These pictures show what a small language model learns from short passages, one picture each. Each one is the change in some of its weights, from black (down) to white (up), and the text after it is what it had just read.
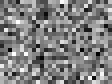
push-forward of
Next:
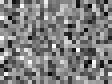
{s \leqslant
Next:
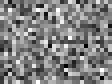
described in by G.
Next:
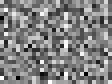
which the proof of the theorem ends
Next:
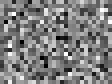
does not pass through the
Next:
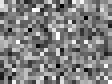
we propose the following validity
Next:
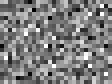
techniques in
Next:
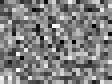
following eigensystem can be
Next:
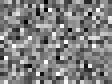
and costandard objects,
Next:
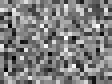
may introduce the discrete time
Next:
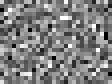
= \name{deg}
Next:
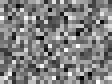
in $B(H)$. Then the
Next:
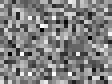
product defining $\xi$ is
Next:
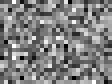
instances for which
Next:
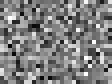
\ell \leq n$. Recall
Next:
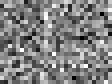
a right system of linear equations with a
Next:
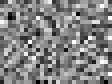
the symplectic polar
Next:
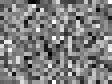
always finite, and is
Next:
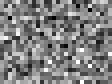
gradient descent
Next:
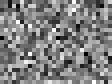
sill parameters we get a more
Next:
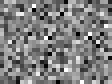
of rational curves in ${\mathbb
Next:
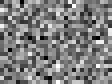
_S \left( x
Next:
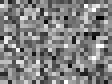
This has resulted in convex
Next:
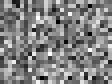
it is clear that the same result
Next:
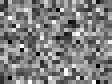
\begin{remNo} The
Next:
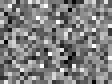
of Laguerre and
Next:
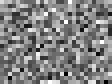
b: \Zfr \simeq
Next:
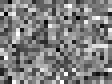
of $\mathfrak p \simeq
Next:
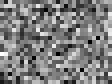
Watanabe, S.
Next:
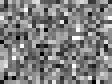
$\sigma'$ is an involution
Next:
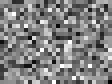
a unique semi-invariant
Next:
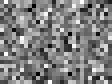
nonnegative integers $h$
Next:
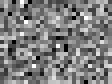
semi-infinite word in
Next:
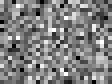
self-shrinkers with
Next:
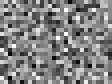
differential operators. It can be
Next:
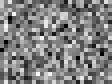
main challenge is getting
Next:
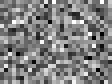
alignment first first}, where the
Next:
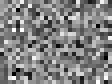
\mapsto (cz+d)$
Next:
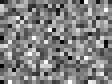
analogue of this rule
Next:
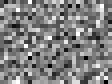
<m_k$. Then
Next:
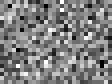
existence of the series
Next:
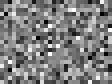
of $n$. It is
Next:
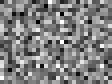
curvature tensors and makes
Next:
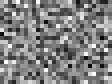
numbers field $\mathbb{R}$,
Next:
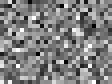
fundamental inequality for
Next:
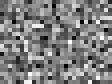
$k\geq3$. It is
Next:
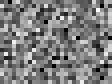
computed with the help of
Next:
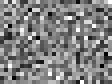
associative laws.
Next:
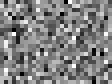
used the same parameters as in
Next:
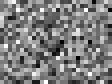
as topological invariants
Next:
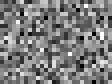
The author thanks the
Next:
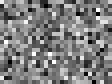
remark that the atlas above
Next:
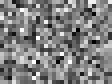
symbols $A$ or
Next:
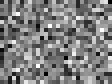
\Crit M \leq
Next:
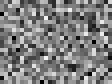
\noindent{\bf Straight
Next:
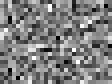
f$. Let $J=\langle
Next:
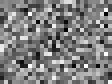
the goal with random and constant
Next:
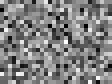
is nondegenerate. It is
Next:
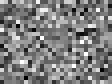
Brownian motion}), and
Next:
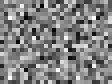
SRK methods.
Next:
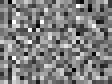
fa\ç on que
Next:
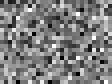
Y)$ is a transposition solution of
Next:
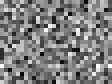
\bigskip {\sl
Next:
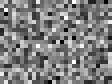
value of the lower bound is
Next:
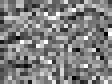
times a non-zero linear
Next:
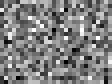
below will show more: for each
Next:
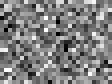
example, namely the
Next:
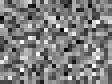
0$ for arbitrary
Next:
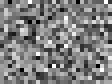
sylow $S_2$
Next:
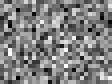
to introduce the concept of
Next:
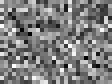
\end{equation} On using
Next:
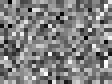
reflective subcategory
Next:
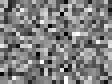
of order at most one. This follows
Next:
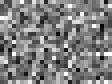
we have \begin{align*}
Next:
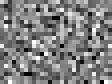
which has rotation number $\alpha$
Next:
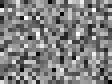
problem in spectral graph theory,
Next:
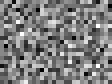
inductive loads and
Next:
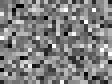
happens only when the
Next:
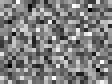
time integrator for dynamical
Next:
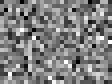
(e). This proves the first
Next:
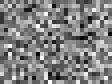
a symmetric operator on $H$.
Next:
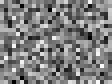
faces of dimension $3$ are
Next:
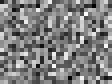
the theory of ordinary differential
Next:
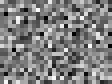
on the subject. A
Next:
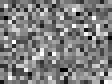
all } (v^\epsilon,
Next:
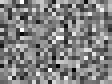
mark of this programming
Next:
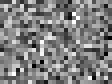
some differences between the proposed method
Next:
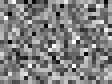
Yu: School of
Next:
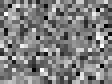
colon cancer sample from
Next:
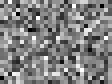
if $f \in {\mathcal
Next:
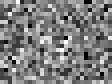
minimum 2-norm such that the
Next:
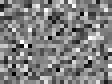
functions of a potential game
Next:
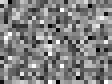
there exists at least one
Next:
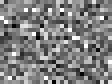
errors are close to the standard
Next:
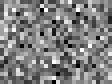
2'nd order contact at
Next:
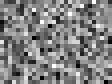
coefficient which is at least
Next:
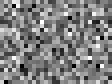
positive constants $c$ and
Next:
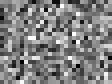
and $j$th column is
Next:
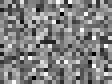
optimality condition for this problem we obtain
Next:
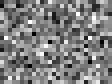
there is a typical
